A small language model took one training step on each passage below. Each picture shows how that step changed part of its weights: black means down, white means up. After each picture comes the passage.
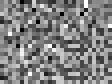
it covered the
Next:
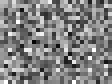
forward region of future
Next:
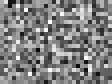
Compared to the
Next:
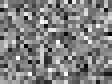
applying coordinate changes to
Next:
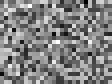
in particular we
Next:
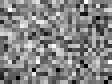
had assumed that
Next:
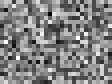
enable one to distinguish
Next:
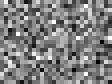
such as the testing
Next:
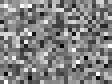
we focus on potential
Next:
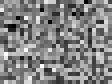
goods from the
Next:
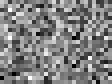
calculation for a
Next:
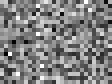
covariance matrix of which
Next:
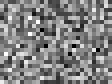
this sample, and
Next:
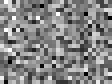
presents the proposed
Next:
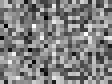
provides utility as an
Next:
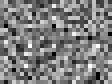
will crucially
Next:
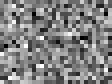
is no solution with
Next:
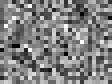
than executing a
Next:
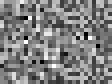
The subscript
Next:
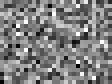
2 more hours.
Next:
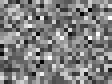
points. The analysis
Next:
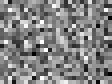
obtained if in the
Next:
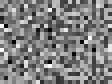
the gauge group
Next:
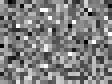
radius $\leq
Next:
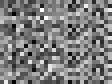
\nonumber \\ &
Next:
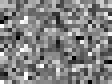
with a Dirac fermion
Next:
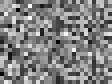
inset shows that
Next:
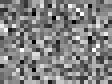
branching process to the
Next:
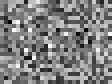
deep damaging
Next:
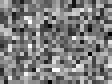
also a function of
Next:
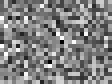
the simulated transport efficiency
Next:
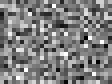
are only able to
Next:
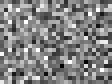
difficult, and its
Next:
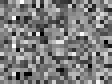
While \name{}
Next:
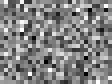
connected to the clock
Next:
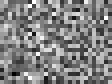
current signal into a
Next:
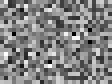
the impact of the
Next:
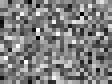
any physical significance.
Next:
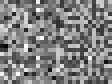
with mean value
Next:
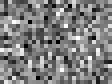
For slices
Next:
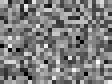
the outside in
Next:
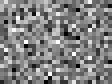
of integrating
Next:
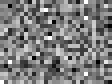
the correlation length
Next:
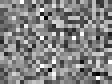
classification does not involve
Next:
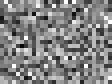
given that their
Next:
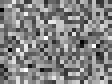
forces governing this
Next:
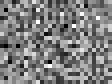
the star formation and
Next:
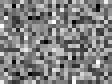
finite relaxation time and
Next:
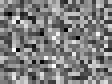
The expected phase diagram
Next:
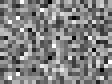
phenomenon and thus not
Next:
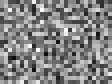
reduced due to the
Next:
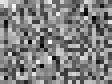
contains the model of
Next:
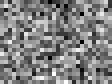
this study) but
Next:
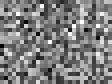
frame design.
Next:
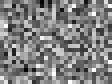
$\eta$, indicating
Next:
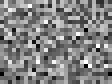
we find that the
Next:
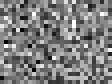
(the ratio of
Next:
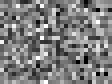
HARPS observations
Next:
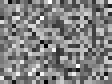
active layer. The
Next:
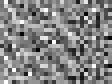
GeV, however,
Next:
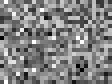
towards understanding the power
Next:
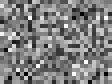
there is room
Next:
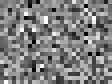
or equivalently the
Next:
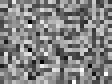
main solar wind
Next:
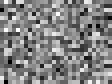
find the following
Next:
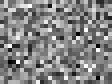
we recover the
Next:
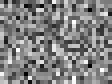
resolution (that is
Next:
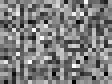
nonlinear energy diffusion model
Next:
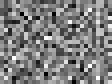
the four-particle
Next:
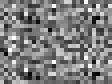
can't be
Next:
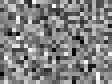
only eligible
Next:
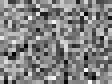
scheme, which corresponds
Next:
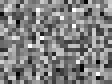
who is also on
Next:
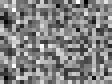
resonance structure of the
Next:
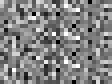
of Astronomy,
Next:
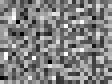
an optically thick
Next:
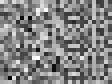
other events on the
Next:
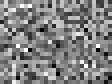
we theoretically
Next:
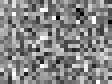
other orientation films,
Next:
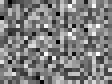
rms radius in
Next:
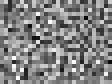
which the two stock
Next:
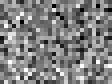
has been experimentally
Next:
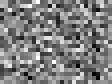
the NSF under
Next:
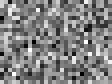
for small coupling.
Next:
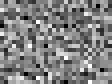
is naturally expected.
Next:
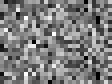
that CS1
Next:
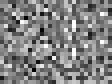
(see respectively
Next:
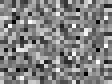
of the IR fixed
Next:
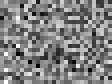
investigated in many studies
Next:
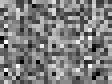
recent theoretical work has
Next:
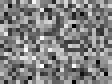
higher energy consumption during
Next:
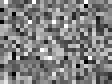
set up an appropriate
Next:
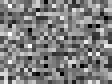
is clear that such
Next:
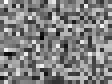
extensions developed within
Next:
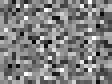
improves the
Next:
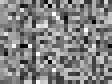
field result for
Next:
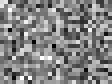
for the free energy
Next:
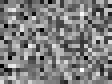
$. This can be
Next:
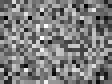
facilitate smooth interaction
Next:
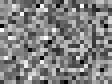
last decade.
